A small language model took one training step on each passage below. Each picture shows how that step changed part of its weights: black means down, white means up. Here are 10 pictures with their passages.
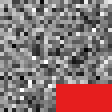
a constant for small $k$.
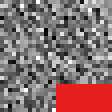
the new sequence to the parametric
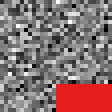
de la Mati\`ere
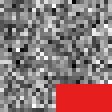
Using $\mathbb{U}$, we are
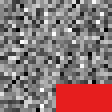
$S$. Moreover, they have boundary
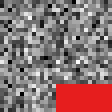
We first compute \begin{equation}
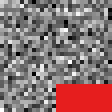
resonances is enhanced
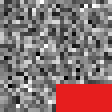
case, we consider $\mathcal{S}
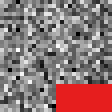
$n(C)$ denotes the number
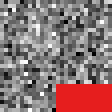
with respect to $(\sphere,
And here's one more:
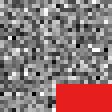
for all events $e$ and
